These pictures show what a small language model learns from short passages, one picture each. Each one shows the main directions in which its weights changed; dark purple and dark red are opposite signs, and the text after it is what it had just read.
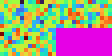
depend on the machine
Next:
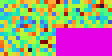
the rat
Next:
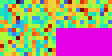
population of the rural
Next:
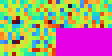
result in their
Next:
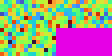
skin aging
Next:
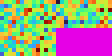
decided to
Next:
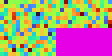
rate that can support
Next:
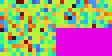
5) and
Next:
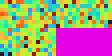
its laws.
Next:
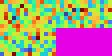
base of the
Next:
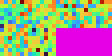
a significant increase in
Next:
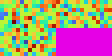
prevalence of
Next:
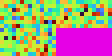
to drive
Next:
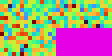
in enhancing the
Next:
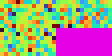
Processing in
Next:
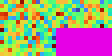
was built based
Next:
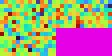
the author.
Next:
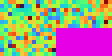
M$ of
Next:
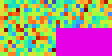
a lot of
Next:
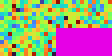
of each independent variable
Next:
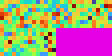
the present analysis of
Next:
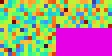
each nostril
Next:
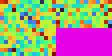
and for each
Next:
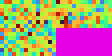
two apps
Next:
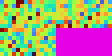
commitment to
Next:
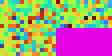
to exclude
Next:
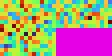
way. The research
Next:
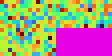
is the highest
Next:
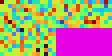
interfaced with
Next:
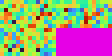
affecting an
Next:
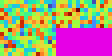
the integration of clinical
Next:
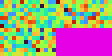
businesses and has
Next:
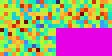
must integrate
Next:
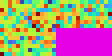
the final mechanical properties
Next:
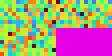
lower levels.
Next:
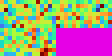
be the factorization
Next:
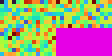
it possible to perform
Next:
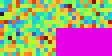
particular significance due
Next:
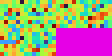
difficulties in
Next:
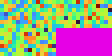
was done using
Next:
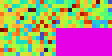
and limit the
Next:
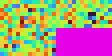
the catalytic
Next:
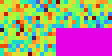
describe the natural
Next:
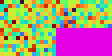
traditional education produces
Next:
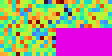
hydrogels as
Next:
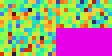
signaling pathway
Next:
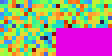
invitation did not
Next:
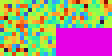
a study will not
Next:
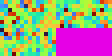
popularity has
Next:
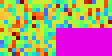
parameter t was
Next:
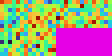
hydrogen technologies for
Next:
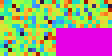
of cases, these
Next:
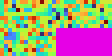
of J-
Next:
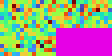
of the order of
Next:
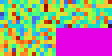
results show that the
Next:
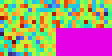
the objectives, defined
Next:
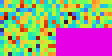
education, innovative
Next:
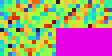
highest area is
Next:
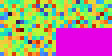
were males
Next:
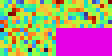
service users and social
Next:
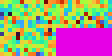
sundry other
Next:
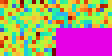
offered by
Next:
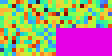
There are multiple
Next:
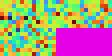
EFL students
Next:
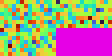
to date is
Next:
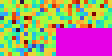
prevalent in
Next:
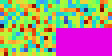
Activities Morena
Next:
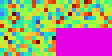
molecular ions
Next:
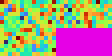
and QoS
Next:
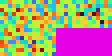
this regard. -
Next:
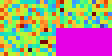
the rice
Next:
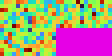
near North
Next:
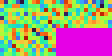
SE of 8
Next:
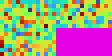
the customers'
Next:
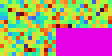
localization purposes
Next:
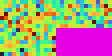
all criteria become
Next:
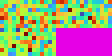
the test and needed
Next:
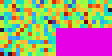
of several professional
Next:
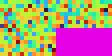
The authors demonstrated that
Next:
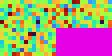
Interactive learning media
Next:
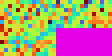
various 1:1
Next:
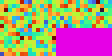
not classified in
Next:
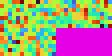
interviewee, for
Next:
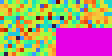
have been frequently
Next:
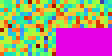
the freeze
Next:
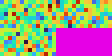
farming was one
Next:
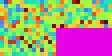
Journal*. -
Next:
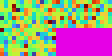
of training to
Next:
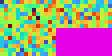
the probe.
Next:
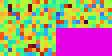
column indicate significant
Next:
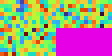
based on the
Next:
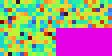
stones were
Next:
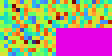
of five-day
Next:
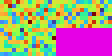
root extract of
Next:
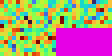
useful in calculating
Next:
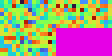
pages created by
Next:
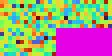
cannot be properly
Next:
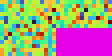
in this paper.
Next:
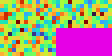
were scored for
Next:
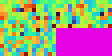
Results Mean
